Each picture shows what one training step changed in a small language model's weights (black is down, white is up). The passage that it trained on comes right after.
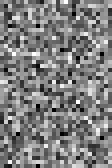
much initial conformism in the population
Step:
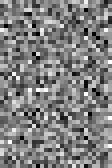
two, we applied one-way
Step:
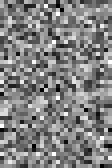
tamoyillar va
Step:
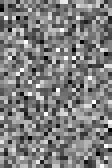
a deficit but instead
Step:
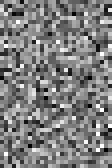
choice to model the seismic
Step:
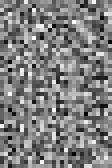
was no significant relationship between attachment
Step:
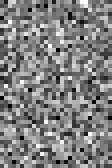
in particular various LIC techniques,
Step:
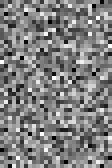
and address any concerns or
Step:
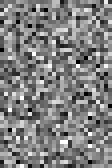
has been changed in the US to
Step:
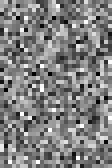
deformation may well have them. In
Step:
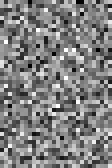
warning that common infections
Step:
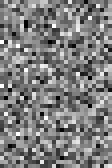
relaxation time of sensor gets
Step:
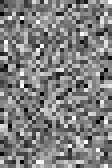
the analysis of $I$-band
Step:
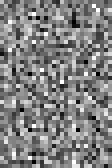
however, is not derived from
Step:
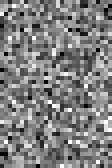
using standard intervals (see example
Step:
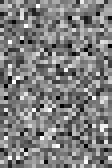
state volumes can be
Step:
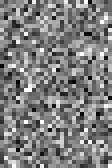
movie. This explores the use
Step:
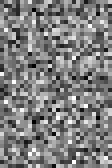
lowered in the third wave of
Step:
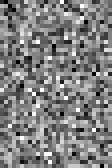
or in other words S_2
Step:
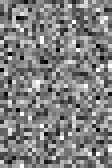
to our knowledge, there is no experimental
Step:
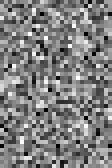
follicles and the
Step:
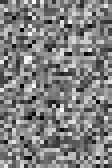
development, and many new and
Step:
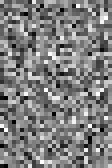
increasing the line-of-sight
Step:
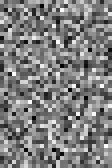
Chileno. “En el
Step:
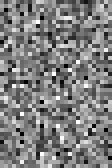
(See details in subsection
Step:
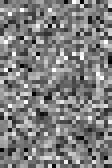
que veste o boi de
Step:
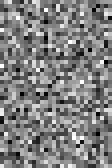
dibuat. Guru
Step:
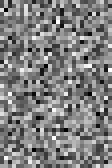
series of epithelial
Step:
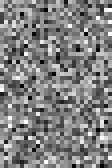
yoloq gul va
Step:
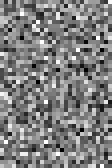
Dioxide Films
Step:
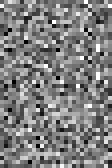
initial findings and protocols
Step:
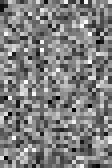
hypercube corresponding to the
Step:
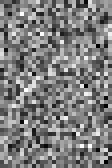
set. This was carried out for
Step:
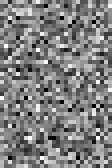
înțeleptului cu
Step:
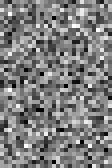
games was proposed. This
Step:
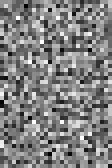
method can be varying with respect
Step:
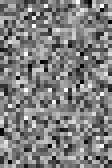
method of non-linear
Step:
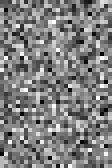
Available online:
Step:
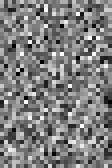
rate of 10°C/min,
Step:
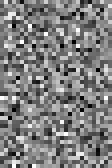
obtained with INTEGRAL,
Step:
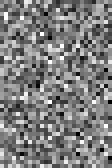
билан ижро
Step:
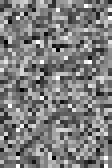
>> 1$) result in a ratio
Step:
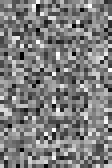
hundred spokes in the
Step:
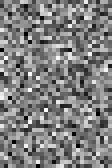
pathogenesis and developing new
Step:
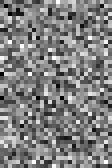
topic emerged from the
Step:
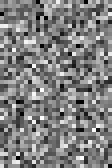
or off-topic
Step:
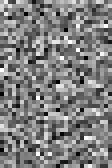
int marketOperatorBalance
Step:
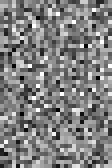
land-use plans and
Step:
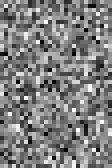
moru (centranlno
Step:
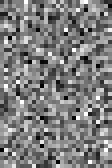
The prevalence of cancer
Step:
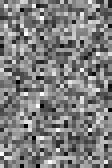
during the COVID-19
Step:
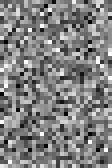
languages list the various
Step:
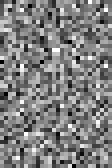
the frequency point of 206 Hz
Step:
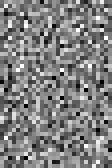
ele próprio
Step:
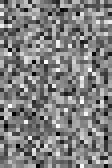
assessments. Subsequently,
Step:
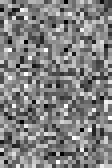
com filtro LC C.
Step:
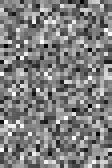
Ethical statements The authors
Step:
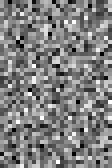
is put between two magnetic
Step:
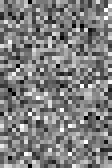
spin-1/2 qubit is
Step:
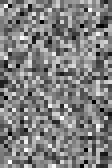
local sobre la que realizar los
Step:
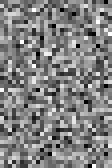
is basically concentrated in a
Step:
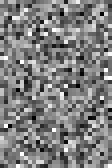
which can avoid SN
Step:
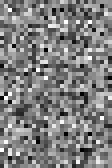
analisar o impacto do
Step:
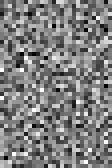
but it does so in a single
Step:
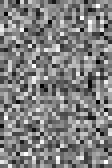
is called matching matrix. In
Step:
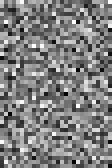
P/VP. Tabela
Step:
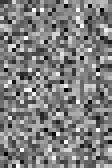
are given by \begin{align*}
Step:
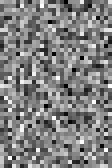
\bibitem{sh3} E.
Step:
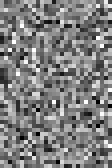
on spatial features, becomes
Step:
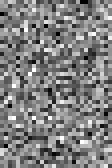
(see table). Grain yield
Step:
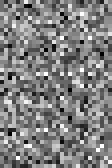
me gjendjen
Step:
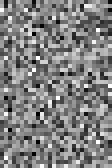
Space Data Spaces are
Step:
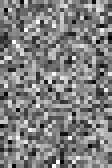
to yield stable complexes with
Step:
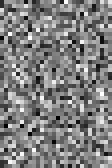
Bihar Corresponding
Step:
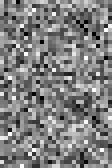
figure, we might conclude
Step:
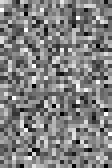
is not black, but in
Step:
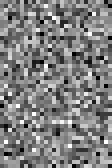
implies connecting quantum wires
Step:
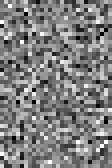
show the decay of the
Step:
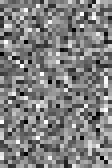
іноземних мов.
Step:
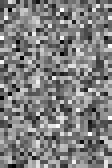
and fiber tension.
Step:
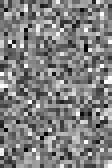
matter of arbitrary
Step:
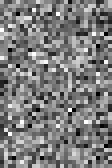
its high radioactive
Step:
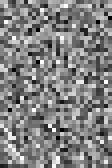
no relationship with the 6th. On
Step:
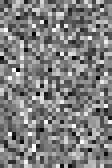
Abstract Mosquito
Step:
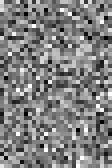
nor distinctive to Sri
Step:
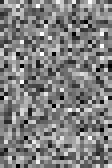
to obtain rules of thumb
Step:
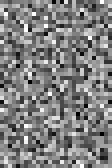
different event C which causes the
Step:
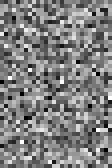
resources, thus reducing the cost and
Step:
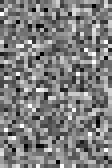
have been known as the best tools
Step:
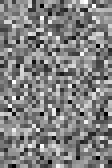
educativa, con la finalidad de
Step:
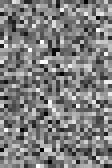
hisoblangan Mir
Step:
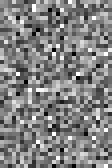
two component siloxane
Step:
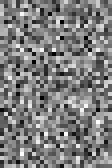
inform policy decisions.
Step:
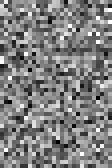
you think of other data
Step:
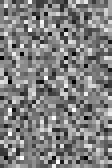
\approx 1$, the universe
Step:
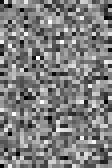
(2018) "Advancements
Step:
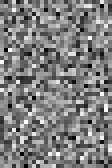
- Grob, A.
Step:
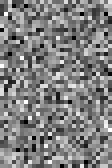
de Investigaciones*, vol.
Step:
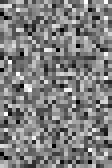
by this potential is present but,
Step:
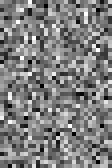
Horizon 2020 Research and
